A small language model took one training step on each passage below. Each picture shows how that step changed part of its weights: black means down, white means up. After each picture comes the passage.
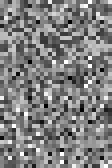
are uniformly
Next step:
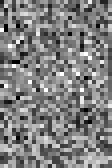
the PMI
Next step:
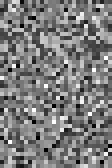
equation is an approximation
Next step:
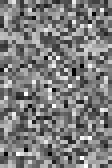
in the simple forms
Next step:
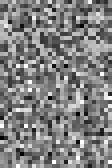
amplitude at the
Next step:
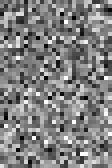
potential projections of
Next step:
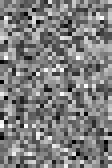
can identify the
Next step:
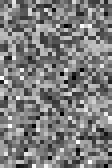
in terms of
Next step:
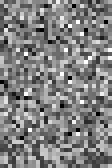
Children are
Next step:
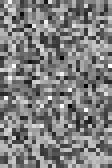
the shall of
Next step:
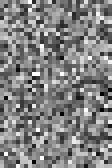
goal of
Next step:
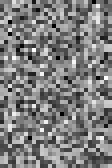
system, about their
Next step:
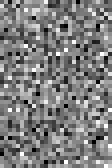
\dots\ the
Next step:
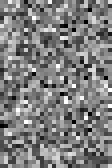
show that a
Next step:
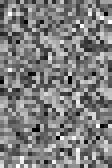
trained not only
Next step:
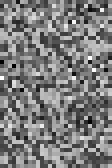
the maximum number of
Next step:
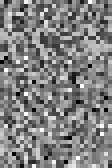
two datasets.
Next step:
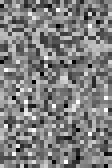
all datasets and
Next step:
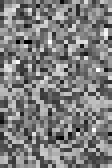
of successful
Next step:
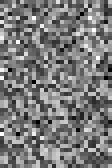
generation and
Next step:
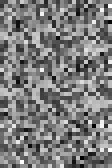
the block. The
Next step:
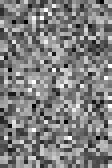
upper layer has
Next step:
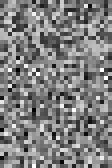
the first available cluster
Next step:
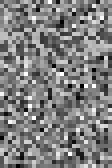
assumed to be
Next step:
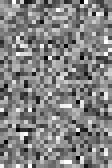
change their sign.
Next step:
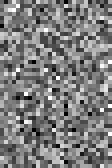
for an arbitrary complex
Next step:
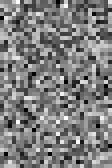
we find that equations
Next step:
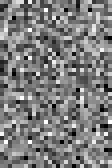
model's ability
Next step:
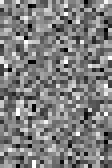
This implies that we
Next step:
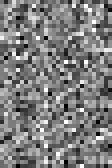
sums, the
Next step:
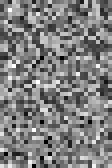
research to study of
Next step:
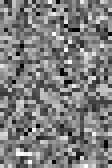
obtained from random
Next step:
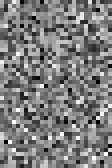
equation (or
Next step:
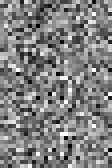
matrix), this result
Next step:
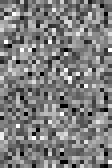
safer sex
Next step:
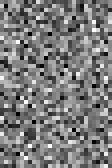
analytic functions whose
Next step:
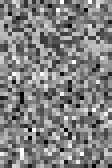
which can be seen
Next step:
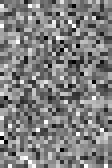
and fulfil
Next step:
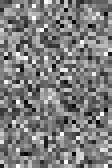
films (1
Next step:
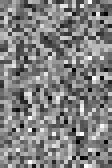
is performed by
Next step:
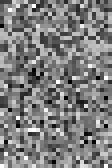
to music
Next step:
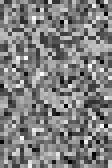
less likely.
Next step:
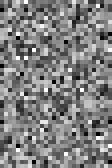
systems, one has
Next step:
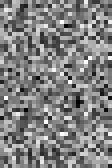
from observations are
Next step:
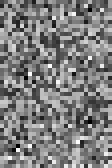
the test set.
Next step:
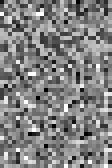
the virus
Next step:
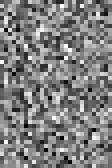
is supported
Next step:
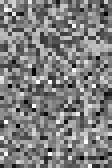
then decreases as
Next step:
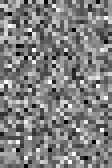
pressure at flow
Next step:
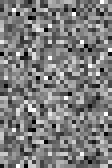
(This question has
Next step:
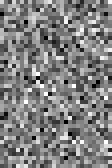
writing data
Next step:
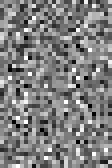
resources on
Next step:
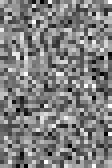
might be adopted
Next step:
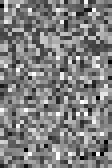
that students who have
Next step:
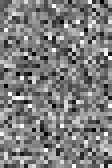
quantum computing will
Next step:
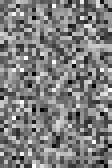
this section.
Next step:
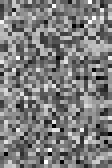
radius, we consider
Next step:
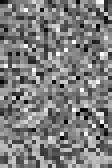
\item Give
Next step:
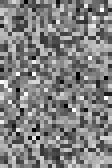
the estimate ${\cal
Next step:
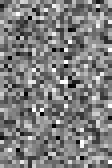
phase transition at some
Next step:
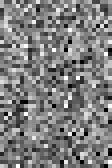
resulting geometry
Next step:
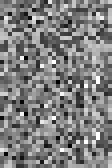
can significantly improve
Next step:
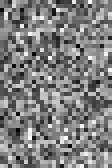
independent samples under
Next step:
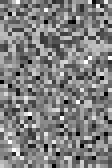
$D$ are
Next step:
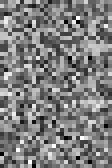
a morphism in
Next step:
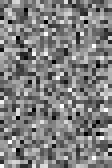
version, this may
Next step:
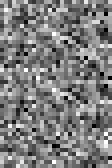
made the very
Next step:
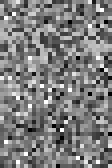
$e \in
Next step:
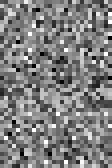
strain beam
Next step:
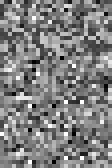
range of values of
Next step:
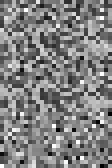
at a minimum cluster
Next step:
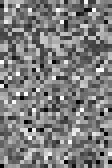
that LaRa
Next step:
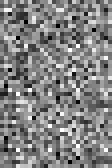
preference among
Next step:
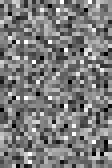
which relative to the
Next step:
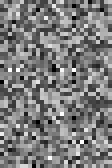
science and
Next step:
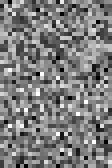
but not least,
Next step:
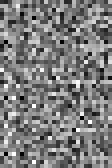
so the above factor
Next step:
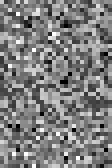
A\}$ where
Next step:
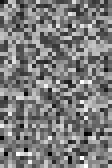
in the near
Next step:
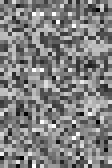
the latter represents the
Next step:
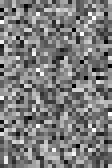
addition, we
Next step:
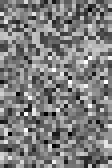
the new objects are
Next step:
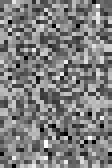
system may be further
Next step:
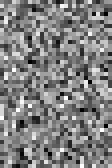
is easily found that
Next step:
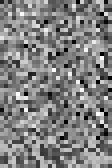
\varrho :=
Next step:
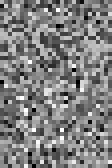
all UEs
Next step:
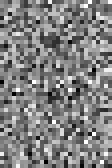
are covered
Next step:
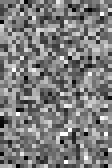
synthesis using
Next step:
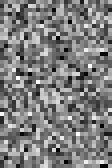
down. Therefore,
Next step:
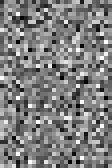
permission from
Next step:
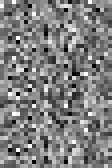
solid line denotes
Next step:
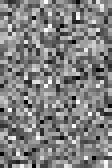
&\ case I,
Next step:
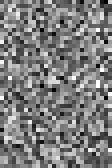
idea of these
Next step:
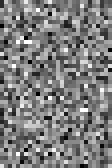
Ai for the
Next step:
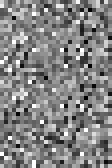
If radio
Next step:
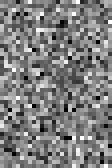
soluble in
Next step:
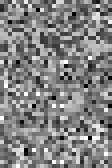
particle density is found
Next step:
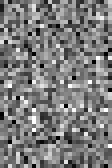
fragments were
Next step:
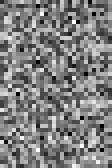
a relatively large
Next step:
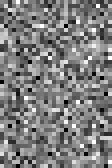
B}$ are
